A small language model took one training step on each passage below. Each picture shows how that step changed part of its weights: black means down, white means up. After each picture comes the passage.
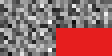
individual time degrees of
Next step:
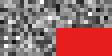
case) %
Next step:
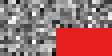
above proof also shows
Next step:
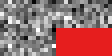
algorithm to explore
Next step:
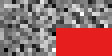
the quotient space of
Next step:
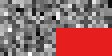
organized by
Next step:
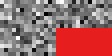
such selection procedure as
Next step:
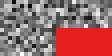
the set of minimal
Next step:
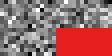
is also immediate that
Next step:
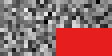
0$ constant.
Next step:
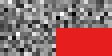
spectrum $\Delta$
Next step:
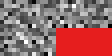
that the space
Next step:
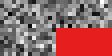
that $\hat
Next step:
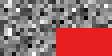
guarantee existence and
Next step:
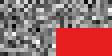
\l \cap
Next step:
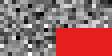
in the sense of
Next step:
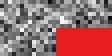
must show that choosing
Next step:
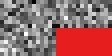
that time there was
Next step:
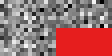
generator tubes in
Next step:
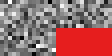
the parameters are a
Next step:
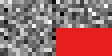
combinatorial description of admissible
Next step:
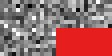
a key lemma}
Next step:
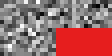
for hyperbolic 2-
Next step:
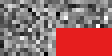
one parabolic points,
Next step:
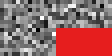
\forall \ j
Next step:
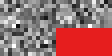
we explain how
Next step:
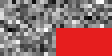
to our first key
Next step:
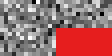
probability function given in
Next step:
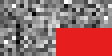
$B$ is
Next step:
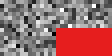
order of their start
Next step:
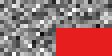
of uniform convergence of
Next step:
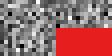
on ${\mathfrak
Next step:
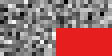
This map is an
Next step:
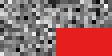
can be made
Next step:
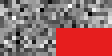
$K$ also
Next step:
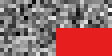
complete. We shall
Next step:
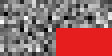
set \[ {\cal
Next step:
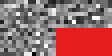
for some $\sigma
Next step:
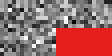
mod a prime
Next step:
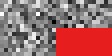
the sphere instead of
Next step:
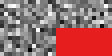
group in dimension
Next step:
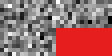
The kernel of this
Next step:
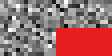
Our main result is
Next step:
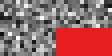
chain $\xi
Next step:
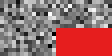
an effective shear
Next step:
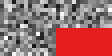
the number of
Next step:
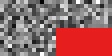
large. This,
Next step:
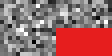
of iteration under
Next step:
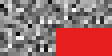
switching process
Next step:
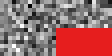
in the same way
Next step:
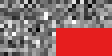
\et \it
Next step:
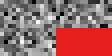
algorithm stops.
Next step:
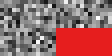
$\omega$) from
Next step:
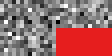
following. The first
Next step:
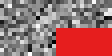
matrices for arbitrary
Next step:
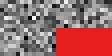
would put it outside
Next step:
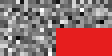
yet (see
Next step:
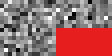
is the family of
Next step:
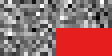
which tends to focus
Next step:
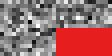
of b]
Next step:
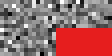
{\rm otherwise}\,.
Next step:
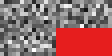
In any cell
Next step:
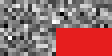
a local uniform bound
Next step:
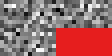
\pf Prova
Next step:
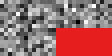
would mean that $|
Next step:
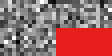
first $\ell$
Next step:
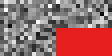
ordinary differential equations defined
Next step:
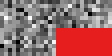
$G$ fails
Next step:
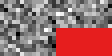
considering whether there is
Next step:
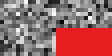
for $\theta
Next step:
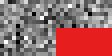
$U$ it
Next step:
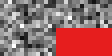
used to find the
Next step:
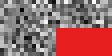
be trivially extended
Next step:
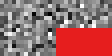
In such case from
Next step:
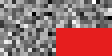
such that for each
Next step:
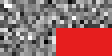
context the function
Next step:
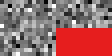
that: \medskip
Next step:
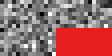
in the previous generation
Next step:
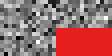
well as the case
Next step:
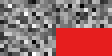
space consisting of functions
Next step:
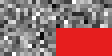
Riemannian submanifolds of
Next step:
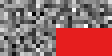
by our assumption.
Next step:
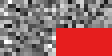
the orbit is given
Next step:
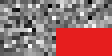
of hyperforest
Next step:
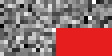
subsets in $\mathcal
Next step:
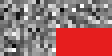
\subseteq A$
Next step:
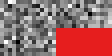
$p$ is
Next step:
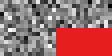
presentation is, in
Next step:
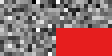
obtained in a
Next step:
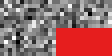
$A$ and
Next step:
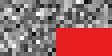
conjugate at these
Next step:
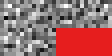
The SOI
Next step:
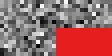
circles than any state
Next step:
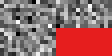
forward in time with
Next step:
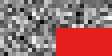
exists a unique solution
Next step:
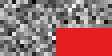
to an integrable complex
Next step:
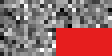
K $-theory.
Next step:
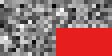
subgroup of any of
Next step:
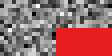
of the form
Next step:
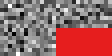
There exists a positive
